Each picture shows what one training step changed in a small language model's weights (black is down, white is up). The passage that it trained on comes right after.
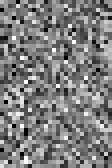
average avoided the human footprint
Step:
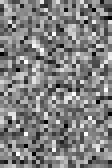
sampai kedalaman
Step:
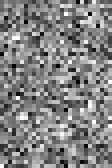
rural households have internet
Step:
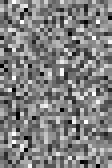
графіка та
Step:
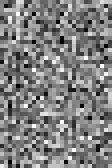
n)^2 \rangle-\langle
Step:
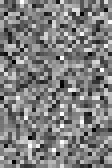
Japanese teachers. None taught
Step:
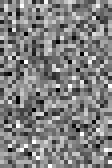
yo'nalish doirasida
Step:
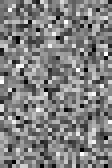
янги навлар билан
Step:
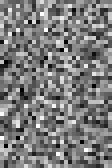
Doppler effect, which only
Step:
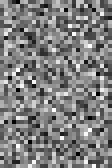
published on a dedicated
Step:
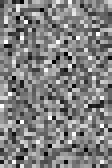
SQUID as a null detector
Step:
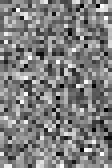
time (APTT) level
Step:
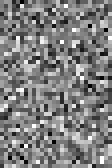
to detect, and an isotropic
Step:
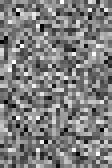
energies are still too high. For the
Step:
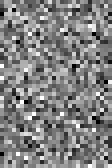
metodikasi. T.
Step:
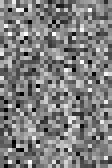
больных ХГС с
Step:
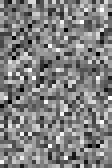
spin 1/2 Weyl spinors
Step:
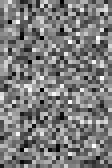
25-55 years. The number of
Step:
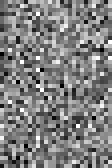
2025 Accepted September
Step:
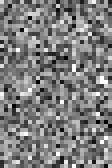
classificação e tipo. A
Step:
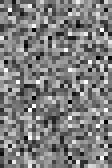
24. Zakon o
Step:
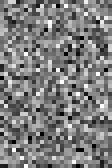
Our BIMA detection of
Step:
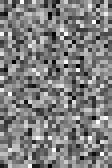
inter-relacionadas ao:
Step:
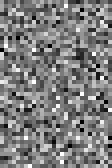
seguinte conceito para
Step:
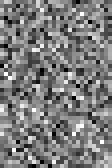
encoding model along with the
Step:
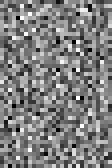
la literalidad de la
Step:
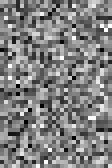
Since the real-space 3D
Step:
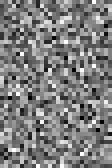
There will be no significant difference in the
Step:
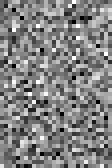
University of Antwerp Table of
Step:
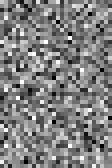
rough estimate. We call
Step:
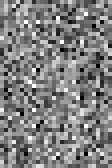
culturas del occidente de
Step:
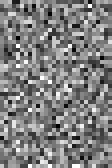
from the rest of the network.}
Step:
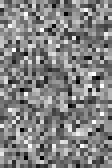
for compliance. This provides
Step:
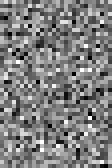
from yellow to near black, but
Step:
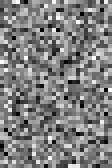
можуть успішно
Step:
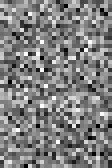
regions indicate the ICME
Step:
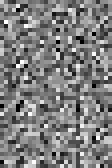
**PERSONA NON
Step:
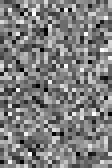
уроков, а в
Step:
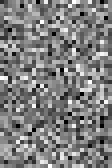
scales with the total luminosity of the
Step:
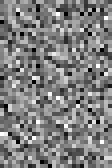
resistance may be attributed to the small
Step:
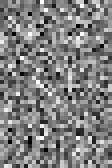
when no such transition has occured.
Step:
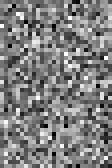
(44 students) and the students who
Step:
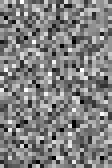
the complete set of propagators and amplitudes
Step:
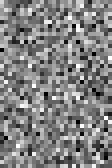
har yarim yilda
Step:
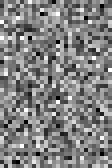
manera de comprender la
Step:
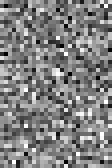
начинался с
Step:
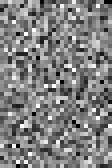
О зарубежном
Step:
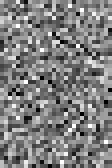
at the second willow-moss
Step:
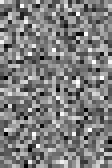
better impact strength up to 52
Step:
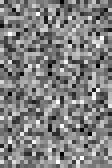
projets ont été
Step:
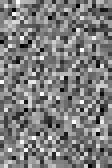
en la formación de cualquier
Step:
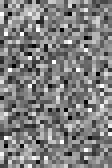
works well only when N is very large
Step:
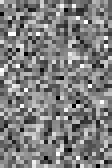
a neutral absorber and one
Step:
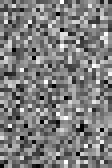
o’rinda integratsiya
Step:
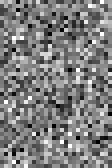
ω is the angular velocity,
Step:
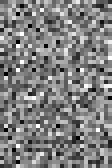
C was obtained in a fraction
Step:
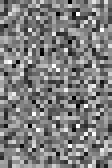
á vos, poderosa
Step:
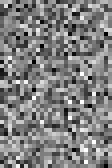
construct the corresponding quantum circuit. This circuit
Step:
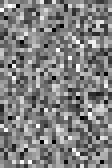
школи, який
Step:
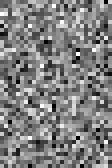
model introduced here contains both the original
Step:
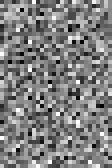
ahamiyat kasb etgan.
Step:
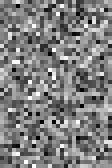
have taken a 100\% error on this
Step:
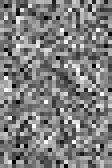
можно вычислить для
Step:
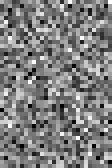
The solution was placed in the sample cell
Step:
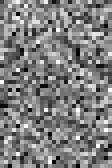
hours and allowed to stand
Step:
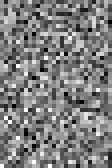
spent by the particle between
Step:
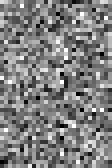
to deal with arising conflicts
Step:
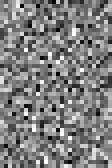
alternative hypothesis (H1)
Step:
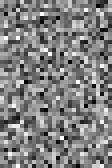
against the outgoing polarisation using
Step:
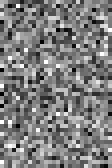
C, Branco J,
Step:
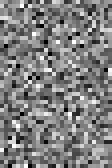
in the super-Ohmic case
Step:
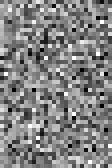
as well, with the 13 patient
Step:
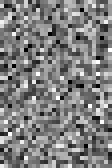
Zafar Kaxramonovich
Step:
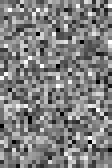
of Bulge RRLs.
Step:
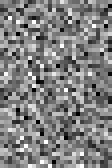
worms to the designated
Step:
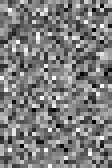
emerge also at the
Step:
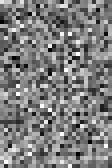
of the study revealed relied
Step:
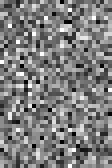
Pain (VAS scale) 3
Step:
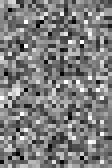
lebih lanjut
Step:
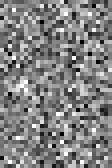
\n so that any three dimensional
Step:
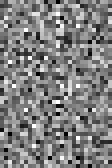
coronal hole must have at least one
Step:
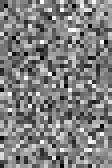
conditions such that the organisation comes
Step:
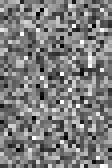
contrasts with that of NS,
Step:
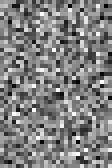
relative risk of AGW associated to
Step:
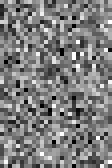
allow us to study the evolution of
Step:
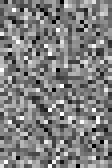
hispano. Orígenes
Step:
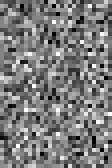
quer que eu te
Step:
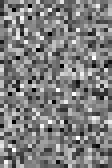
Department of Physiology,
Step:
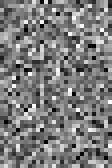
(2024). International Cooperation In
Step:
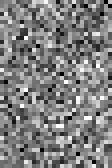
ташкил этиш; -
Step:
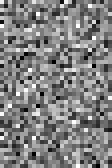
O Tratado era um
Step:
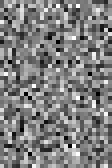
salti, nei pressi
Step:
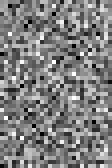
ekskursiyalar, talabalar
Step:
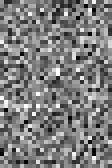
“Educação Básica”.
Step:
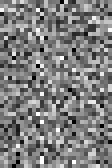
Mirrored regression}
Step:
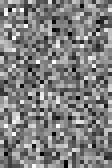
e não geométricos
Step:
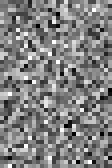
time during which we may take the
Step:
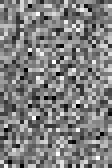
cannibalization perils and
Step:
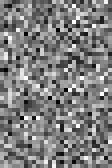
double, and (c) triple
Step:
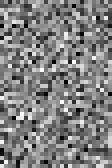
Both routes trade resources
